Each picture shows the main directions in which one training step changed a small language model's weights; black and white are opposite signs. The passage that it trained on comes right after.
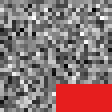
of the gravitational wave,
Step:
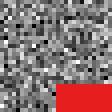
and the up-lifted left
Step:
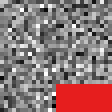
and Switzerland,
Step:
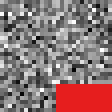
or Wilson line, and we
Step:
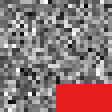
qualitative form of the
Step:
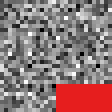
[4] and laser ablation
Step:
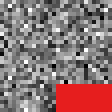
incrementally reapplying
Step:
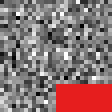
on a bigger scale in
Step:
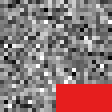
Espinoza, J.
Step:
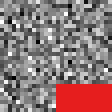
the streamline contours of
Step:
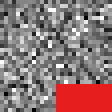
pays. Graphique 2 :
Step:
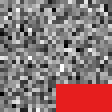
of good and bad body
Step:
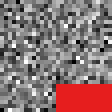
list the number of master
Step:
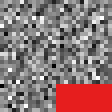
techniques are often used for
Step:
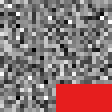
shows an example of Agent
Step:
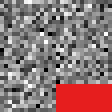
после увеличения
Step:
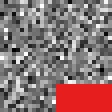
present 30 metrics upon
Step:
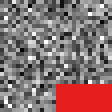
we apply (9) to groups
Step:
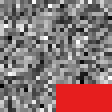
evaluated the retention of
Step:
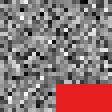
\end{Bmatrix} \quad
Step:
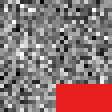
collection (what data to
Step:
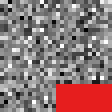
\omega c_{d}\sigma
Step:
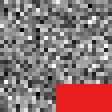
financial dependence, leads to
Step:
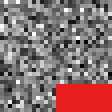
angostamente ovados,
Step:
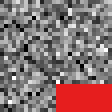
area indicates the highest
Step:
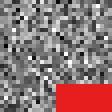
Correa e Procidonio
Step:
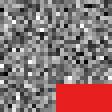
primaria gratuita
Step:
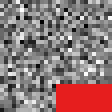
filter the data using a
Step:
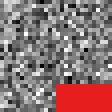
in the consortium, curation
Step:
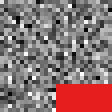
actors, through the lens of
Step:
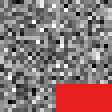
In terms of the squared
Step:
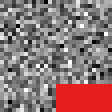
dos consumidores permite
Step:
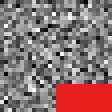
form during major merger
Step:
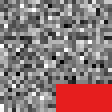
de equipe. O teatro
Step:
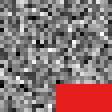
who developed a definition of
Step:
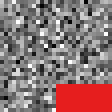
different harmonics, their signal
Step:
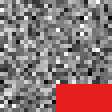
middle of the NC
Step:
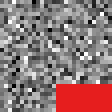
standard deviation across
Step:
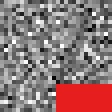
qabul qilishgan,
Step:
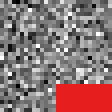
de toda la intelectualidad
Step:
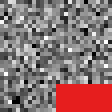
\right) \label{phi}
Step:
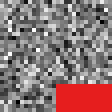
star formation age. In a
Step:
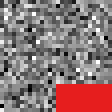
Bidirectional stream
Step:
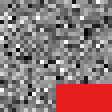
guruhda ishlash
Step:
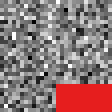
the program execution time. For this
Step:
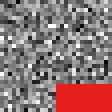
the agents working for the same
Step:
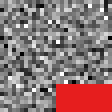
and Yongjie Jessica
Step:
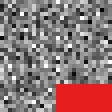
the role of corpus
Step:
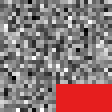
kalkınma için en
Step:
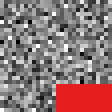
respect to SS state predicts
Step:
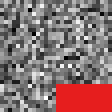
lineares urbanos é uma
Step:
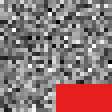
the code, which increases localization
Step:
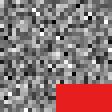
indexed by the tuple
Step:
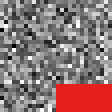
the created excitations of the
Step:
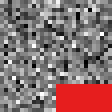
reducing how easily prey
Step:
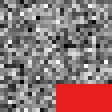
believe that the ability of
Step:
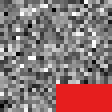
kirishgani ma'lum
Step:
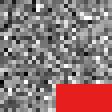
with color coding to represent different
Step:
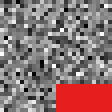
corporate behavior. The
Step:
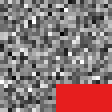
understand robustness of the
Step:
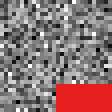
Compliance with ethical
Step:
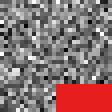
whether indeed that was the
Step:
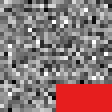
and D. Stricker,
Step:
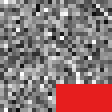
16th, an alternative
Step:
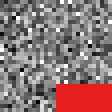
nature of $k$. The performance of
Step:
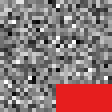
MIO in terms of environmental
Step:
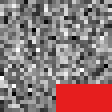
asynchronous generator
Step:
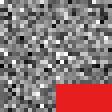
the city of Armenia from
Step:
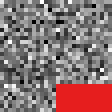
ruled out if we want to
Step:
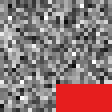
heat pumps should be
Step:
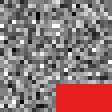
limited proficiency in the
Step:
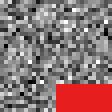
biroq ajdodlar
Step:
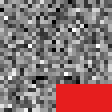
The uncertainty in the simulation
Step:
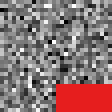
estudio de mercado,
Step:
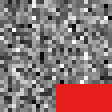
neutron fluxes
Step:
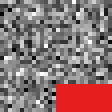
and unstable channels,
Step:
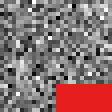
utility power supply can have a
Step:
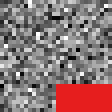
coupling. This conclusion
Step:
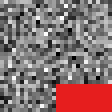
they may have a gaseous or
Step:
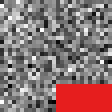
conditions. **Poultry
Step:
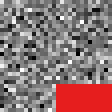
Relationships between
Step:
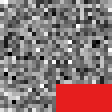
mudah, hanya
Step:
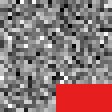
correspondiente. V.
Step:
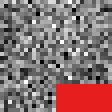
devices. II.
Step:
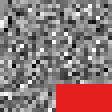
Driven by stellar
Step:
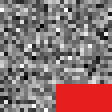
this project are monolithic
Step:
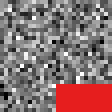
Table 3 Showing Properties
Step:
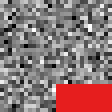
yaratishda matn
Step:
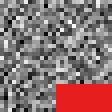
each process can only access its
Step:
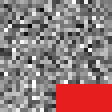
en la mayoría de las
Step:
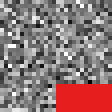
of independence, the Republic
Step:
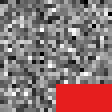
\begin{equation} \sum
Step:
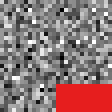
current study, it was observed that the
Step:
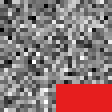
FTL is usually located
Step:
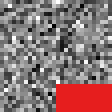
Astronomy, University of
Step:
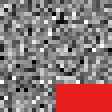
contribution to the development of
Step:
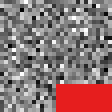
\end{figure} Having
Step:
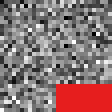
of data is observed above the
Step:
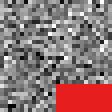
relevance, obtained in the
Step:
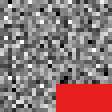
word spotting [33] method
